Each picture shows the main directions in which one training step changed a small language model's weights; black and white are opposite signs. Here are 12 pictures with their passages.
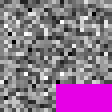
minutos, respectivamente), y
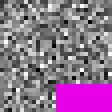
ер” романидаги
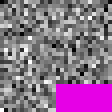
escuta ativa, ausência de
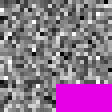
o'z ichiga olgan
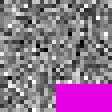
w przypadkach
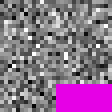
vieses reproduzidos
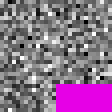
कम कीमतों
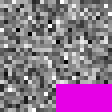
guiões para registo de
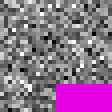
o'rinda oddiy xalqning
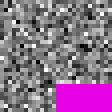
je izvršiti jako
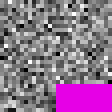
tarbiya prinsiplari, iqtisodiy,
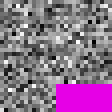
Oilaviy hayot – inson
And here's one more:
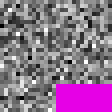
технологияларини қўллаган
